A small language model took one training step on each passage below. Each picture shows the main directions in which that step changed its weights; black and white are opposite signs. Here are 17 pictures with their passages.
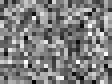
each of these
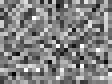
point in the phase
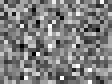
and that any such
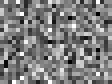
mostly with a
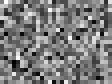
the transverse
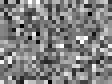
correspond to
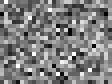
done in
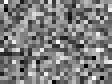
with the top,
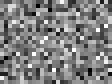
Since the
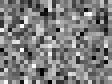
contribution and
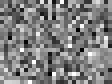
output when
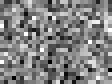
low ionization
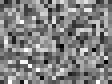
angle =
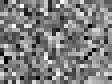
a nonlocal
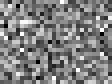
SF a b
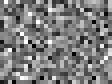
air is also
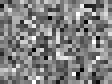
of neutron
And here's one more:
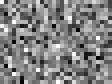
to do so.
